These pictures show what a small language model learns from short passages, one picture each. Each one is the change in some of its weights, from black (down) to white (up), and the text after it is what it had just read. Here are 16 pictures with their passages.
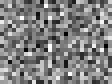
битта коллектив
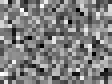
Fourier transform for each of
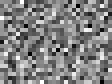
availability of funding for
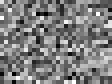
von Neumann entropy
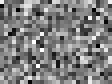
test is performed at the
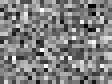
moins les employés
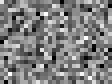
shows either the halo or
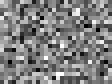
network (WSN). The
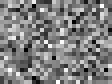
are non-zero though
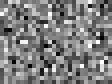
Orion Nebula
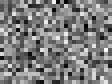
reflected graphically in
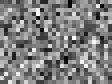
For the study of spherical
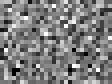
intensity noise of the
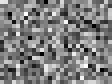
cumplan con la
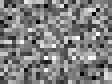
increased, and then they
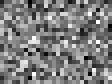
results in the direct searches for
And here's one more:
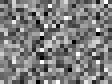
for two planets and four
